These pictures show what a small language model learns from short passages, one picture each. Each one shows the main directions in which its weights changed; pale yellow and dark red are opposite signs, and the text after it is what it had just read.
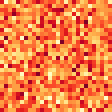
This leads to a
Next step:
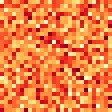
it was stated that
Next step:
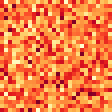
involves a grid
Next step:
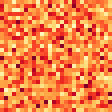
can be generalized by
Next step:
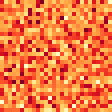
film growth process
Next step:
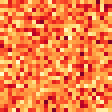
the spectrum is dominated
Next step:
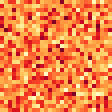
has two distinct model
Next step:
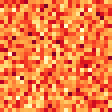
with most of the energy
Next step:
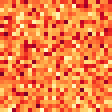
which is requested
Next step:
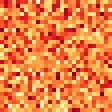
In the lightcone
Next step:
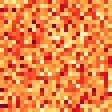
with the TOF
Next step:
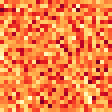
on the previous transmission and
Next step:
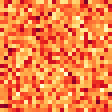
Physically, the
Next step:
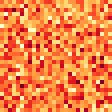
also fit the expected values
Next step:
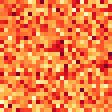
SAP process we study
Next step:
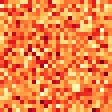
the maximum diameter of
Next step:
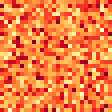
confirmed the expected
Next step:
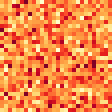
identifying a specific
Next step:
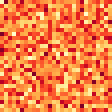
understanding and description.
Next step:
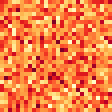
{NoStop}% \bibitem
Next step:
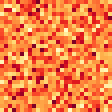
following steps: 1)
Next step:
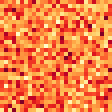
then determined based on the
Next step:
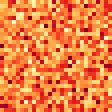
current is polarized,
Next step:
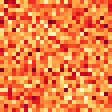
parameters from three-dimensional
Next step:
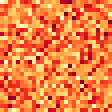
the entire life
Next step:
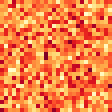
magnetic field measurements.
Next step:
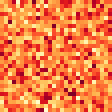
minimizing loss function for
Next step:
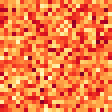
and ES with
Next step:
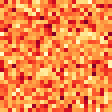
two typical integrals
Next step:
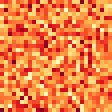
the minimum [20]
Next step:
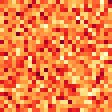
use the channel outputs
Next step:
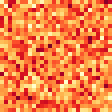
fraction of the sources are
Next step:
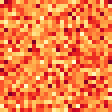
With this paper, we
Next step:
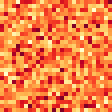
interacting regime thermal effects
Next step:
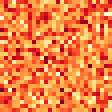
this demonstration uses
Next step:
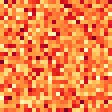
phase difference between images
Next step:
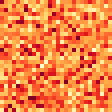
a solution of the
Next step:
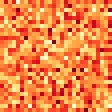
iron line profile}
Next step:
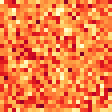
If the partition function is
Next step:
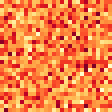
on scales larger than
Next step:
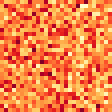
and JPEG
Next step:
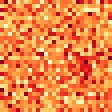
the sum only if the
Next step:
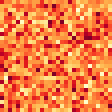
only on that.
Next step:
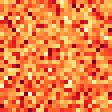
parameters. Such an
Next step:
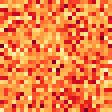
In the following, it
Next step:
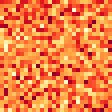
be picked from
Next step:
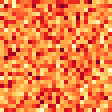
We would like to
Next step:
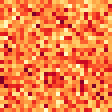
negligible mass contribution
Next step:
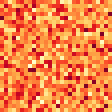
is needed to
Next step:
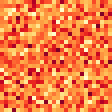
stringency indexes than
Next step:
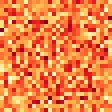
it can be shown that
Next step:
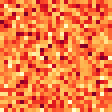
used in the main
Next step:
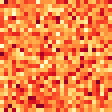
The area of the
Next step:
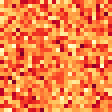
property and the
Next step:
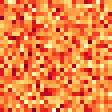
is a model for
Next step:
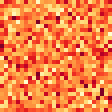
The first term is the
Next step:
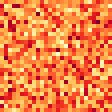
would like to mention that
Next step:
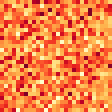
without additional context.
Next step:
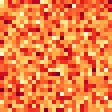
time series and its
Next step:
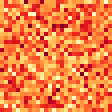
attract a
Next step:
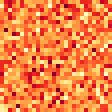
interaction between particles (or
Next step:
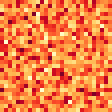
examine the
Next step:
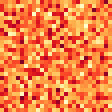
encoded content type
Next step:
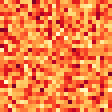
we finalized the three
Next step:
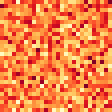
which admit a
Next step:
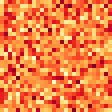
horizontal error
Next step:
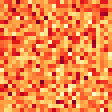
and the Web graph
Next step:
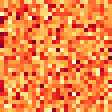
That is,
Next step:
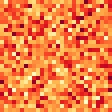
approximated as a single
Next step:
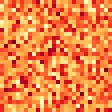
Coles and N.
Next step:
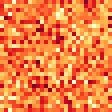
Lie group should
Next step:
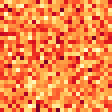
by the zero modes of
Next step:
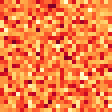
The above equations are
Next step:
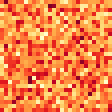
an explicit form of the
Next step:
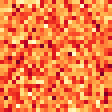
for the rest values).
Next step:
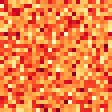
if we regard the
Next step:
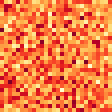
combined, simplified
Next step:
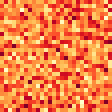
mean power spectra from the
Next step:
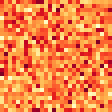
in current WDMS
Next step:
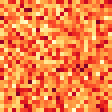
framework for representation learning on
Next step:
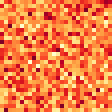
sufficiently low frequencies
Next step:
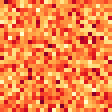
| | | Compton
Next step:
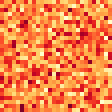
scalable quantum computation.
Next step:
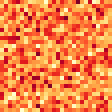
server. The
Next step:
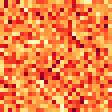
attention mechanism on the
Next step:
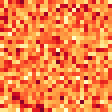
PDI has
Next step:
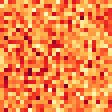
a strong demand in
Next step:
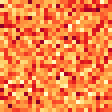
practice only if the
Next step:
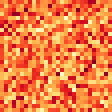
2. The wave fields
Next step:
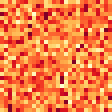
this, one needs
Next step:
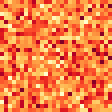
than that predicted by
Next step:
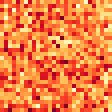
quantum circuit which
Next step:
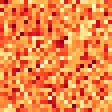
ratios of
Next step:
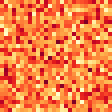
Sandbox |
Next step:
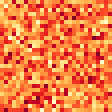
in dynamic value of
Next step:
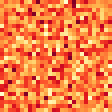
As \(\varepsilon\)
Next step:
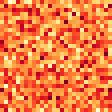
result of the explicit calculation
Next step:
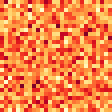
the canoe
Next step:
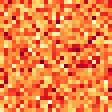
equivalence of them have
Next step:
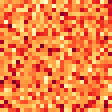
can yield another channel or
